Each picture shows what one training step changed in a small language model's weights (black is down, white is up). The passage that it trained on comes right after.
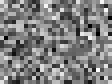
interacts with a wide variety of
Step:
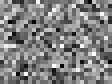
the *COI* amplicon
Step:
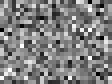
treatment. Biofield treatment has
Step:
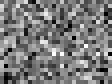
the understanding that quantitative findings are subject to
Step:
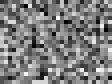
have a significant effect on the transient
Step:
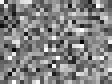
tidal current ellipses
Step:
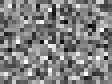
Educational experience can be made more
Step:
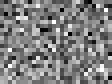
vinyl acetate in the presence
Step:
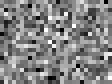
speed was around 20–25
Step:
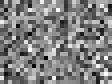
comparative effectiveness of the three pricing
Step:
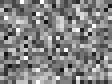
division of responsibilities Why is it
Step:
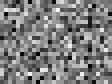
courses available in the state and central after
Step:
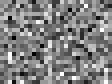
its use as a mechanism of communication for
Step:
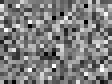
this is because the industry sector is usually
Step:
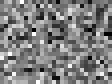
The need to leverage the vast
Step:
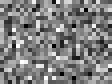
configurations, making trade-offs
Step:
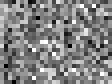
in the context of what is already
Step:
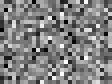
yagona yechimga
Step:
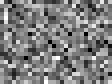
Wafer); νmax
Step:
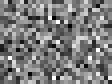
nm. After performing 2D
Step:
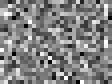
Fig. 3. Effect of
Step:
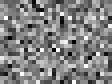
a sense against the evidence. That this
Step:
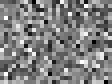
a parametric study has been carried out
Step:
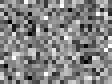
information using radiant rays to
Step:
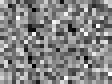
shown in table 2. The query
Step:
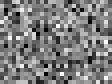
and humility. Dialogue means
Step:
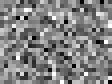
known that two geometrical configurations are
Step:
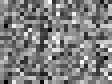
computational results of compression of each
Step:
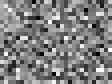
to assessing the significance of the
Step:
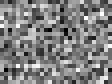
were given the pretest, after the
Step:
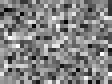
more on language in context than on teaching
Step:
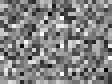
"kutb" is the first
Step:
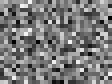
train storytellers-readers
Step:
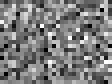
data. The COSMOS data are
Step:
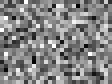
of EAC is characterized by the movement
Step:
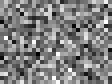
equipment, geographic location, and access
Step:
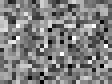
are components contained in lipids found in
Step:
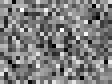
Abstract The aim of this study is
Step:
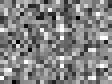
State is acknowledged.
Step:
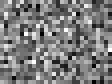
authoritarian psychological dynamics aligns with
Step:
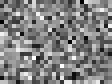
of a splay-aligned
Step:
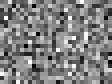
areas. Opportunistic sampling was employed
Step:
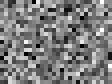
Decreased Fasting blood sugar after
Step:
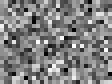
and the turning velocity of the
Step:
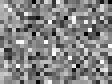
to avoid engaging in any
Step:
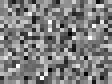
and biochemical studies found decrease in
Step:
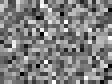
lack of transparency confused citizens regarding
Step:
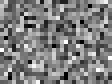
time, the properties of metal ion such
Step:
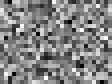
nigra* L.)
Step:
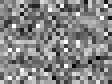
inner submodel of the D
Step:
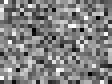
study. EAP helped on the
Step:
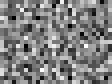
is the profile of the respondents when described
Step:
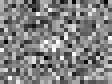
sufficient design knowledge ($X =
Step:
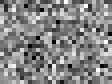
gather the information to build SA for
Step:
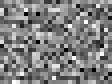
MHz, CDCl₃),
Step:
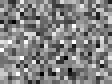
ultimately require money. The cost of
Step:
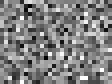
Good practices were collected in
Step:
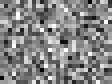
to explain the international spread of clade
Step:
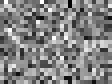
collect all students' past results
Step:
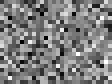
samples. Deep learning models—including
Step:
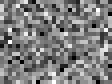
the standardized screening program, leading to
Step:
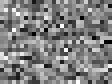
how firms utilize their resources under
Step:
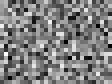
and their effect in outcome of
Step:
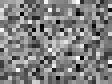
relative to the graphene. This
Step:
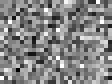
teachers. Thus, the internship
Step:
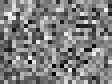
national and 14 international presentations. She
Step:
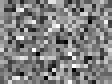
and financial prudence in the running
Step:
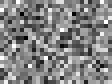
contribution to the research and policy debate
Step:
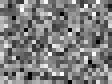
A) is called a strong soft
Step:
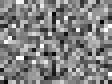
Because cyberbullying manifests itself as
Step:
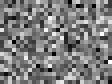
nation-based idea of EU
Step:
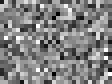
University, Lahore, Pakistan
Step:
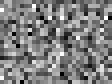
fish is during the first bite
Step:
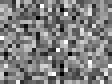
fungal order. Samples from
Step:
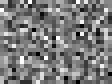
2024). However, many children with
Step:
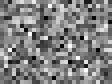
in improved intercultural competency and
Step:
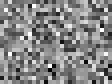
Tardieu Scale can help
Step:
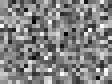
and can be exploited in
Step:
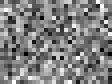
include age-friendly architectural
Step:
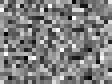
experiments have shown that, with respect to
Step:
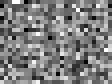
is reduced to iodide and
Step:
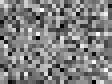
thereby playing a crucial role in maintaining
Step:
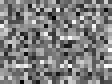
social studies undergraduates in
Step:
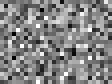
A. Galloway,
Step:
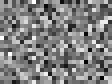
Cowie, Cossin,
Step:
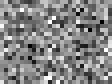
market, and through initiatives to help shift
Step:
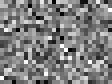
boost emotional readiness. These strategies
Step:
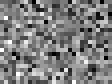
a complete recovery was shown. In the
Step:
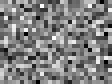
Baptist Hospital in
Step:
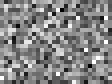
particle size. As such, a much
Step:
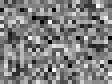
tartaric and adipic
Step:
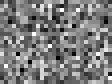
molecules containing methoxy groups,
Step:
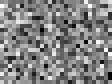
of the manual injection and the
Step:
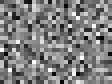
L-moments ratio diagram from
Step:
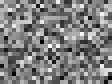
(which is significantly lower than the
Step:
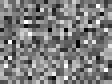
approval was received from Kenya Medical
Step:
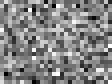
of the environment to support wild
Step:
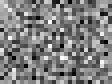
to project management and organisational research by
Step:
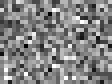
Ordinary Member 2020 – -
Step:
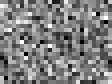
of staff 12 Setting up quality assurance
